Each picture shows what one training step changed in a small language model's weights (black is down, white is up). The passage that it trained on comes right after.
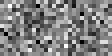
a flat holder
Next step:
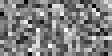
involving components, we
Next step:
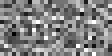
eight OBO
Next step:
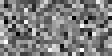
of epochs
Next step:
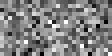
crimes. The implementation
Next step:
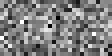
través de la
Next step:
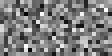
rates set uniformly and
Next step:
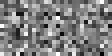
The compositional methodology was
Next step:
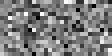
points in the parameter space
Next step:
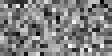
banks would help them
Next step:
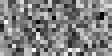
An activity is an effective
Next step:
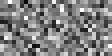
will undergo validity
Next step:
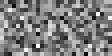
explain the absence of
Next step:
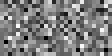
to observe the 26
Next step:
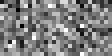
This is followed by the
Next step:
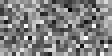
feedback in AVT
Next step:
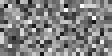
an international standard for
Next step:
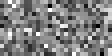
that, except in
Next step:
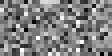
«З метою
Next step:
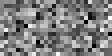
are further complicated
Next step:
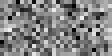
Case Study
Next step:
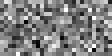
as stated by
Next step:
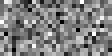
$\eta$ is
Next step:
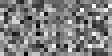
cât și în
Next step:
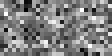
of graph $G$
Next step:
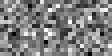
Indeed, it
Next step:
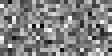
herpes viride
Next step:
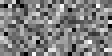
ser contornados
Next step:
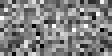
vectors satisfying
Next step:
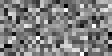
research institutes such as
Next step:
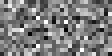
buni har xil
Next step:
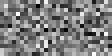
critical spacetime dimensions for
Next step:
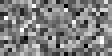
help researchers who want
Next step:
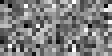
research, we investigated the
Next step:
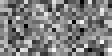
and in the east
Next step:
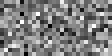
the pterygium
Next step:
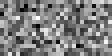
characteristic size of this
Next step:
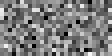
são considerados mais
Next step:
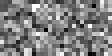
note that the so called
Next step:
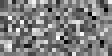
Klassifikation von
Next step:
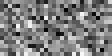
t D a v l
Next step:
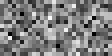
marketed medicines
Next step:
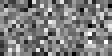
for the details of the
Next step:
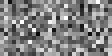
the magnetic properties in an
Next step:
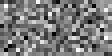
*La Prueba
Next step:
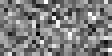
hyperedge size, we
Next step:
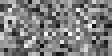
seus resultados, os
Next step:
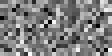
despite a marginal
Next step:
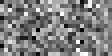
objectives of this operation
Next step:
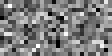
against measurement noise~--
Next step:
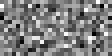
potansiyel olarak
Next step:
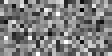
– filter on the direct
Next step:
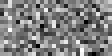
suggestion that can be
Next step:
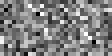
que compõem o
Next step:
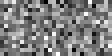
the campus,
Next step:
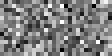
required to be effective in
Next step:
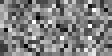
is needed for farmers
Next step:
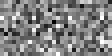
the catalyst
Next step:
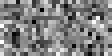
e triagem inicial
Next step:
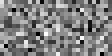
dimensionless constant. For
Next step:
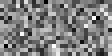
caused by a bend
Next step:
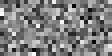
s'ils sont
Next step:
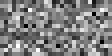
a peak distribution at
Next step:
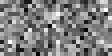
depending on the particular
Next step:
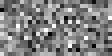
an effort to know
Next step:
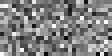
(GPU). The
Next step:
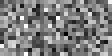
anycast site their
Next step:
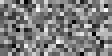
claras, que
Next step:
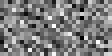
of reconstructing an
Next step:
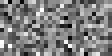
Bu alomatlar
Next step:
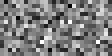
small image cutouts
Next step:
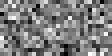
autres personnes
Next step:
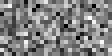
charged particle density,
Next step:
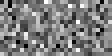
``Programm zur
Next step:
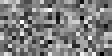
slightly better, while
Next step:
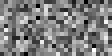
energy or momentum flux in
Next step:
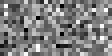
de efetivar
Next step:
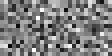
xom ashyo
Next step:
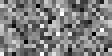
of change of total entropy
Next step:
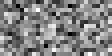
culture or media culture implies
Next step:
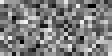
feature bundling
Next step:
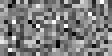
\section{Introduction and
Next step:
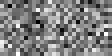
to generate opportunities for
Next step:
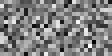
entanglement, and
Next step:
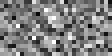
to as the possible
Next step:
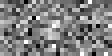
ranges in what
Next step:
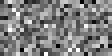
знакомство с
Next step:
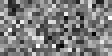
and histopathological
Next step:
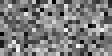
generating the observed linear
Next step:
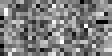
of materials on dynamic behavior
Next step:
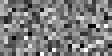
into account the strong dependence
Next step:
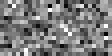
what, when,
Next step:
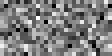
as a notch on
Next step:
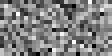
CNN classification model Model
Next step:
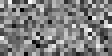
resemble an
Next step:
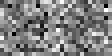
communication, raise of
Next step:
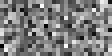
entangled light
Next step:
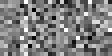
the Ethical
